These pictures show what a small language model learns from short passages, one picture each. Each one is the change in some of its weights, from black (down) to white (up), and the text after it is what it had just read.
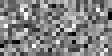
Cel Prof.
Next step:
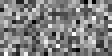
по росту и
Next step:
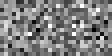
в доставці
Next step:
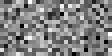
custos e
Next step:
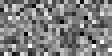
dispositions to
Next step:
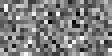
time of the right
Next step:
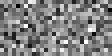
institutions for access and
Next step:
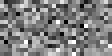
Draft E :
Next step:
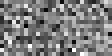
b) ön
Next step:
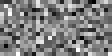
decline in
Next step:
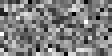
agents, and between
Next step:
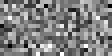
my experiences
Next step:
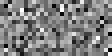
mean mastering the
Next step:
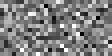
for good in the
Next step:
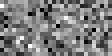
makes this information
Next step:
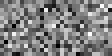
cedió al
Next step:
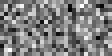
the SPS is
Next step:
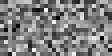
e e da una
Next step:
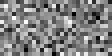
ions has been
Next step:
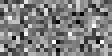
in the content analysis
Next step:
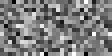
- путем
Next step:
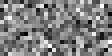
focused on
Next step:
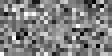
representation Figure
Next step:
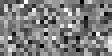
following information should be
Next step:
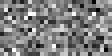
of DNA can
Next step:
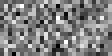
the presence of
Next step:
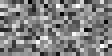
Pignatti and
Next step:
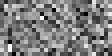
language). The present
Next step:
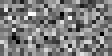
of external
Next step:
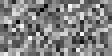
intentar de
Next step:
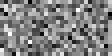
person's identity,
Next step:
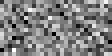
eng quyi
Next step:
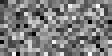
experiments with a
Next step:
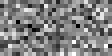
de afnemer
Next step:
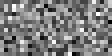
sea condition on the
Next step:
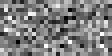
of heavy
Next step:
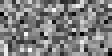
ED in 3
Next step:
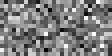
dream of such
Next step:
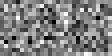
are now in
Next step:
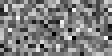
potential risks
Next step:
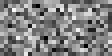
distingue com
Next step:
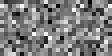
Faculty of
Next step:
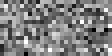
justice was
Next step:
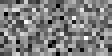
Este important
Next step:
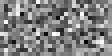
1 Isolated
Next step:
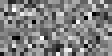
los usuarios
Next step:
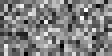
the CC BY
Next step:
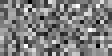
the Learning from
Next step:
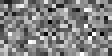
RP processes,
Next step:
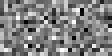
between 0.2 to
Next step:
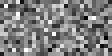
Iran belongs
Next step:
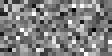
relative to the
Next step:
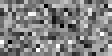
for extracting
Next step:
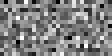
da Salsa é
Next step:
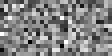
realização do
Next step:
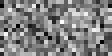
sporadic and
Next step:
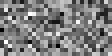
of our knowledge,
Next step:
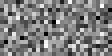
were conducted
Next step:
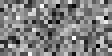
their efforts
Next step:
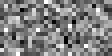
and basal cell
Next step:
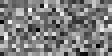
beroep uit
